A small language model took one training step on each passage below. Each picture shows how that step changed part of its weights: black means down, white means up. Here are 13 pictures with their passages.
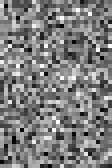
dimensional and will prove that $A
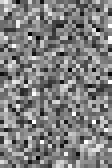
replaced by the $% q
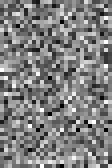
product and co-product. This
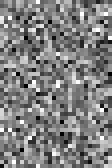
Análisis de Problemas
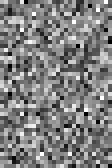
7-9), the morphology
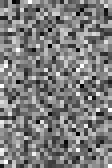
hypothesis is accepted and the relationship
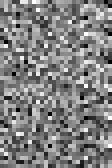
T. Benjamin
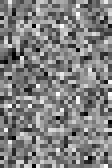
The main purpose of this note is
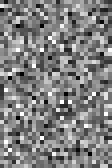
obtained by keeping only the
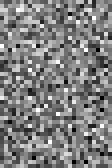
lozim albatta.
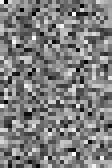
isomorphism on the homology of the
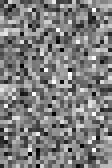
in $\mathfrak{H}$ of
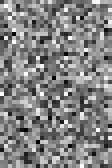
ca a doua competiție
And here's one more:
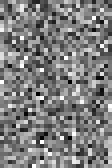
*neocon* es la
